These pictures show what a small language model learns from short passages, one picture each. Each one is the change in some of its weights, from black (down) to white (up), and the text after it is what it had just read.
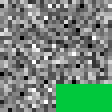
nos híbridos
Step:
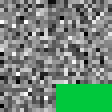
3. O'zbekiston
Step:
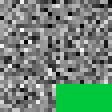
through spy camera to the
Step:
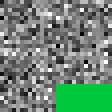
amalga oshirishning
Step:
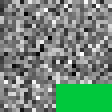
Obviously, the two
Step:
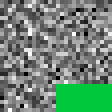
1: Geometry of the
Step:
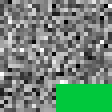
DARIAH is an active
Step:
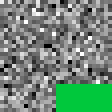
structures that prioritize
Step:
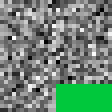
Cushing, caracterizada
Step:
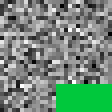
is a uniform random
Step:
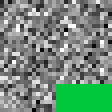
stellen zich over en weer
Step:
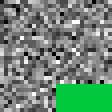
WTP = Weight of the
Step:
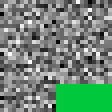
en la plataforma o por
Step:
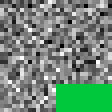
1. Rational, vision and
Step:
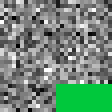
letters represent animals.
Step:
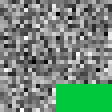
capítulo X =
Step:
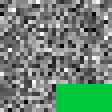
In a previous study of ours
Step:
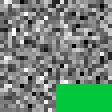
0$) indicam correlação
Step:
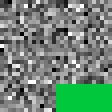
({\bf v} \times
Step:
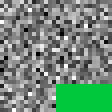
виды, такие
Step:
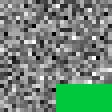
of course, a smaller
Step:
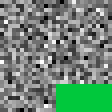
The spin-orbit
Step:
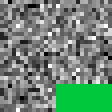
for miniaturizing electrical
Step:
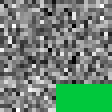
anterior following ACDF for
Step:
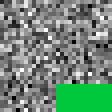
Literature Written in
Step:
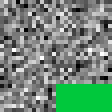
bo'lib kelgan.
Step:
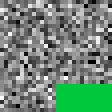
and conferences where prospective
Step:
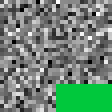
críticas de setores da
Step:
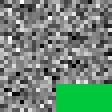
дыхание и
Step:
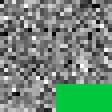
ratio between the desired
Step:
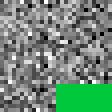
liegt keine
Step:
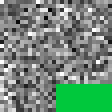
بر اساس
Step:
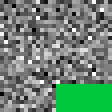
contact distance distribution is
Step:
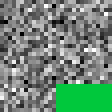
pedagogik ta‘lim
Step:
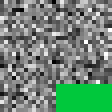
solvent used for PLA
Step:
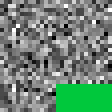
tightening torque and
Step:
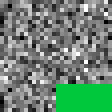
do âmbito da
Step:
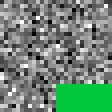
information without the addition or reduction
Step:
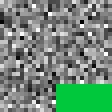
tomonidan ishlab
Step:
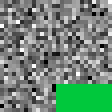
basis for focused and
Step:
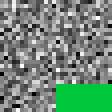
требует от
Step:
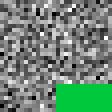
the sum in quadrature of
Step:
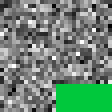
motivated by the fact that in a
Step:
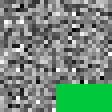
Science and Research. –
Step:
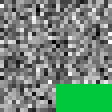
ionic radius will form
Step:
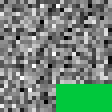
climate change, are all
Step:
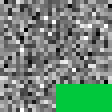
iteration as long as communication
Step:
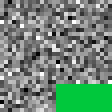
в научный оборот
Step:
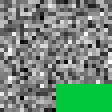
*Z*, we can compute a new
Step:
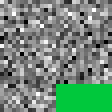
of 250 concurrent mailing
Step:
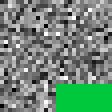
direction of the bad output
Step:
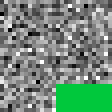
be added to the meat product
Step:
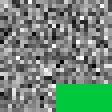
to seniority we show the density
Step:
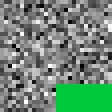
{author} {\bibinfo
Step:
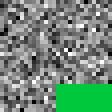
estimates and weighted
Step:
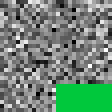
a certain degree of
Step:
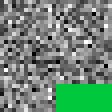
can be answered in
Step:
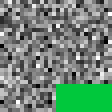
Oliveira Branco
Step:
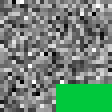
in areas of computing, analysis,
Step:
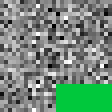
ta'lim, fan va
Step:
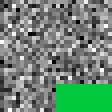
nations, due to insufficient
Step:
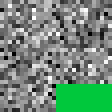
formation and lubrication
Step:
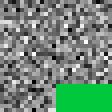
the large-scale environment of
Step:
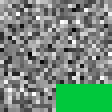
Science Foundation grant
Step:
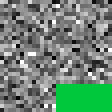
de mate van structuur van de
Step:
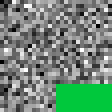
symmetry as usual. As
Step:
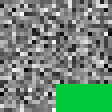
quantities, implying that the
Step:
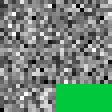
ring, both for those
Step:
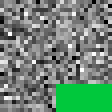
partilhar dessa
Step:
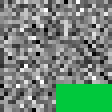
an arts department in
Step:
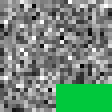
apolar surface that is
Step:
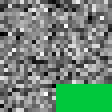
can achieve competitive
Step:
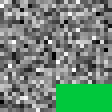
– uchinchidan,
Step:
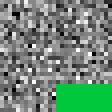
students, as well as its development by
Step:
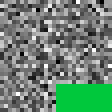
cycle of graph
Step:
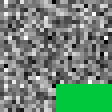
biri – barcha
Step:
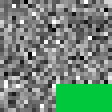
College of Pharmacy,
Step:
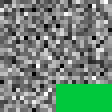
exact same workpiece using the
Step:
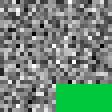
data sheets, the counters were
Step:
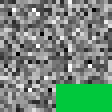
whose position is by far the
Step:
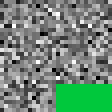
build computationally lighter
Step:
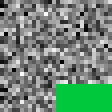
ABC $\angle A = \angle
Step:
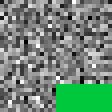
is calculated with the sounds
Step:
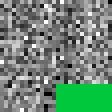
system equipped with a
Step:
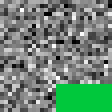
size during the collapse is
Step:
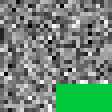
level control valve, further
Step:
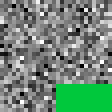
Vertically Irregular
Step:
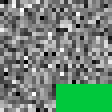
0.5$ in the scaling
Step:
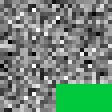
neutral mass density from a
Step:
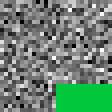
and regain a sense of
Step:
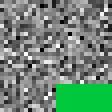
the sixth step both the
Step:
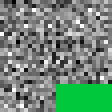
of states that has the criterion
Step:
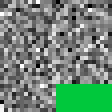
variations in the wave characteristics
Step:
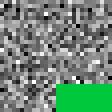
the SCB and SET
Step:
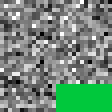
wichtig ist, dass ein
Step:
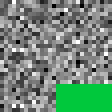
peak near $\sim 10$
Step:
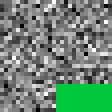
emphasized the role of
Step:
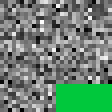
la que se practica de forma
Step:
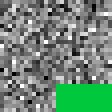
uniform. Now, $$
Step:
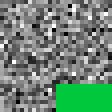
soil particles by raindrop
